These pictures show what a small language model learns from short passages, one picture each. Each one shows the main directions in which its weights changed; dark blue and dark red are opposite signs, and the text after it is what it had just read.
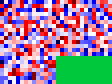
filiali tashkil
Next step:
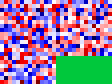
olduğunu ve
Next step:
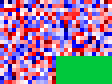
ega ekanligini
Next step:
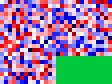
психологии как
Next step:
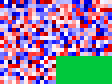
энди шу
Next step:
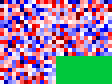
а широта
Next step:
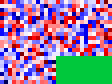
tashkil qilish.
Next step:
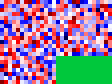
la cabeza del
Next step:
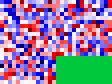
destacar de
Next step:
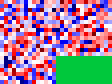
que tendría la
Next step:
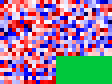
gelişim ve
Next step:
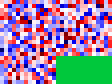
concluyendo que
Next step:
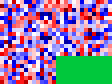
Measurement of
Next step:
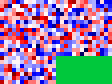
ta kompaniya -
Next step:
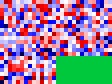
tabel 4,
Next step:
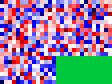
de criticidade
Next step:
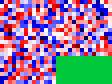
руками и
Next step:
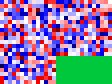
промеров для
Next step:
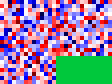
va faktlarga
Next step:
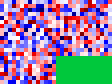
its “social
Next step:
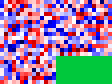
combiné au
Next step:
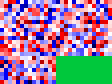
a divisão do
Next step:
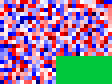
se recuperando
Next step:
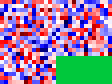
acesso dos tutores
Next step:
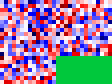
de estudos realizados
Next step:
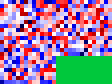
и практики*,
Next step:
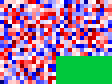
en la motivación
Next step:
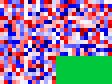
agar bisa
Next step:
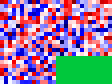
segunda maior da
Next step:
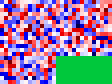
se distingue de la
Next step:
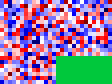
apuntan a contextos
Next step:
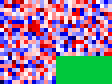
no una conducta
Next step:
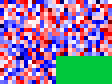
hal menjadi
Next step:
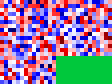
mais adequado.
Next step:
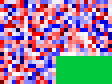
firma odatda
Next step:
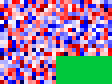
model tarixchilar
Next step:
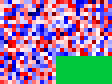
possível observar
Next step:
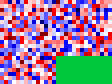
oscilantes, a
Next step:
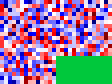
de uso. Além
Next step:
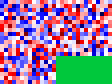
yo'l ochib
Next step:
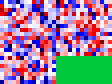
and reduce it.
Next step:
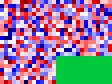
în liniște,
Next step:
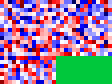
unde a fost
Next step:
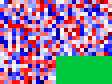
respirar ao
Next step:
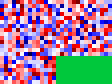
qiladi. Bunday
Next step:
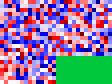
transmitidos a
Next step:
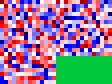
jarayonini va
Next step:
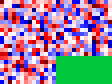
orçamentária das
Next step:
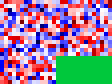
NO JORNAL
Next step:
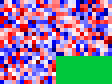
ma per lodare
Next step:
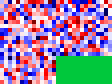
pentru a ne
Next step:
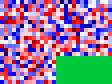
que comprovem que
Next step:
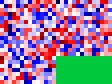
un parcours moins
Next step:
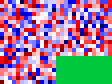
Ciencias de la
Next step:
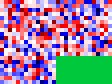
bestimmen im
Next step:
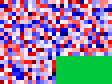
никак не
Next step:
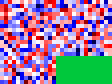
IT dobiju
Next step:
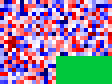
bo'lishi va
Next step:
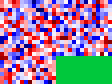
más bien de
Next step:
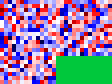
Arab tilida
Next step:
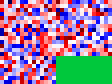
is a choice to
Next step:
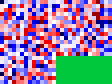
guru mungkin
